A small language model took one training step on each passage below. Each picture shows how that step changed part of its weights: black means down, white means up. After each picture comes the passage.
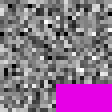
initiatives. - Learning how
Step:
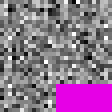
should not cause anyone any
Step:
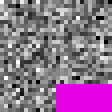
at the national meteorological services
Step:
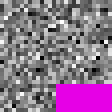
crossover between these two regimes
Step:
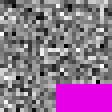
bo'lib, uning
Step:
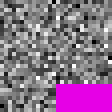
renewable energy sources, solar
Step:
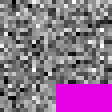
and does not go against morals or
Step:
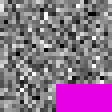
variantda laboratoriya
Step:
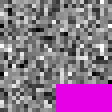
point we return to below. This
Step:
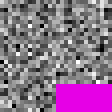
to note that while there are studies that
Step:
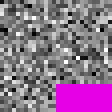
wind; (6) peak of the
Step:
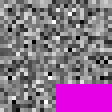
then discussed by several authors in
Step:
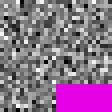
the vagueness of legal
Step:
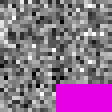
belgilashga ta'sir
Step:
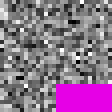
product in the symbolic
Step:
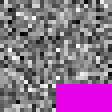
weep, if she saw a
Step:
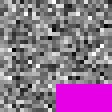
domains, such as the
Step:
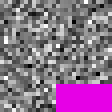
MM: mixed-effect
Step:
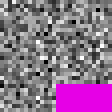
wave in the crystal largely
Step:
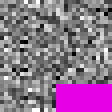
visual memory, and spatial
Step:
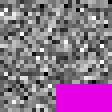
consumption and computational complexity
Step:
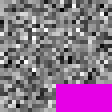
remblai, en dehors
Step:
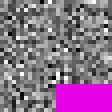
industrially relevant, as they represent
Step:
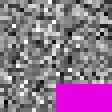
emotions as discrete
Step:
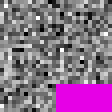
- Energy): this set is not the
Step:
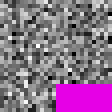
de caso. *Anais
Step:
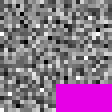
medium level TN. Low level
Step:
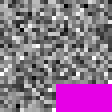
their urban context.
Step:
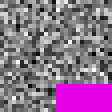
lié au produit durant
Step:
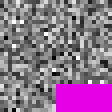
Horava, Phys. Rev.
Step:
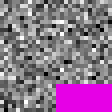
0$ near the boundary. When
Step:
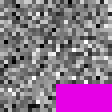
// Биологические
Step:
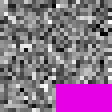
Bu bölgede
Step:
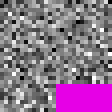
a platform and associated course to
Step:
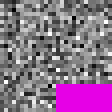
Powiat zajmuje
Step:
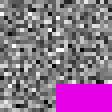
– concentration of the analyte in the
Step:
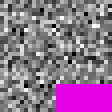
mentionner que 26 personnes
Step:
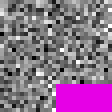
problems that consequently leads to
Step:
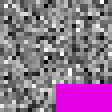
no padrão e estilo
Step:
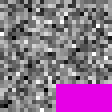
occluded, and their blood
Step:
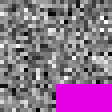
from the saved counts with no
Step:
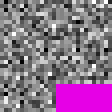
the effective receptive field of our
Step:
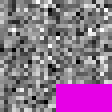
to characterize and confirm GS
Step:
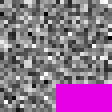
subpulses of a representative
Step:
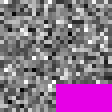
the rapidly changing
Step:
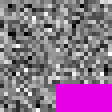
density, is unbounded from
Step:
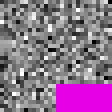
a specific counter, significantly limiting
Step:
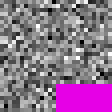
that influential predictors can be
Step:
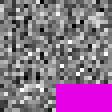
área em potencial para
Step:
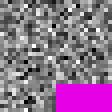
of the \ac{llm}
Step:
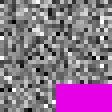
tools, while all remaining terms
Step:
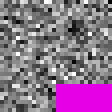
a score between 0 and 1,
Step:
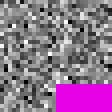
0.070) as well as on
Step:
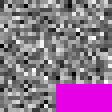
and the main observable we shall study,
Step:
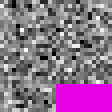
and modularity are the important characteristics
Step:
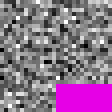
that the personal identity of the
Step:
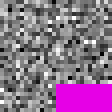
fact that the distribution of profits of
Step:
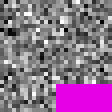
war, Ukrainian
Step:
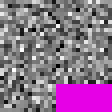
their impact on policies, strategies and
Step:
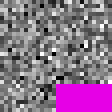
The FTLE-s in the
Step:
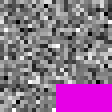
optimizing ranking to align with
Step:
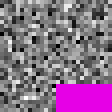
by two values, $N_1$
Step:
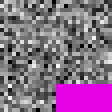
del servizio mensa
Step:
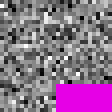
sózler sanaq
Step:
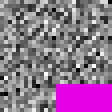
und W. Erichson's und
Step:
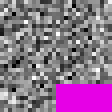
сборник научных
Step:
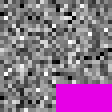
a binary merger results in
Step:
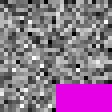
users' opinions and evaluations
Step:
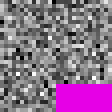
background radiation, we calculate the thermal
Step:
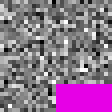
laser peak $a_0$,
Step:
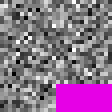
the S/N values per spectrum is shown
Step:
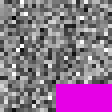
o farmacêutico
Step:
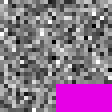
Emeritus Professor of
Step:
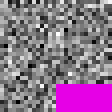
Teachers. Teachers
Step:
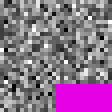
shaxs hayotida ham
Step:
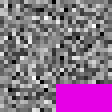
stakeholders interacting with the
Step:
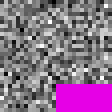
Data collection using observation
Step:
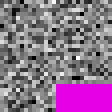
operator model for the automated
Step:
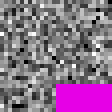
also reciprocate by
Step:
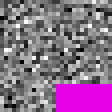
with an event study method to analyze
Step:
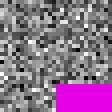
74 participants from research,
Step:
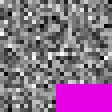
amorphous materials across
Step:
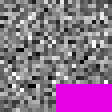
Thus, our results offer a new
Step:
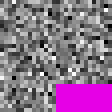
applied in domains such as
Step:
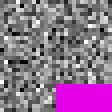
array surface regeneration is
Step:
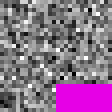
harid odatlari hisobga
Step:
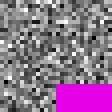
of explicit regression-based
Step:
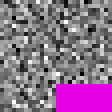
the numerical coefficients in
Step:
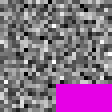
produção dos compósitos
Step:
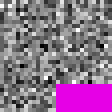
so we believe it is easy
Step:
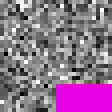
is the time and U, V, W
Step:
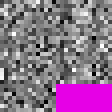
have \begin{eqnarray}\nonumber
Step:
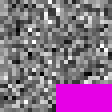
sampled in accordance with the
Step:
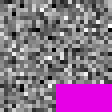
a sphere of physical radius
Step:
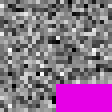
va ma'lumotlarni
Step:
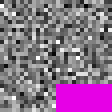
regăsesc în trei
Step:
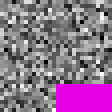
atores escolares em um processo
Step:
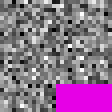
have to go through an agent so
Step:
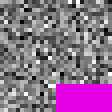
single-valued NSs
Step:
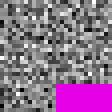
determine factors influencing uptake
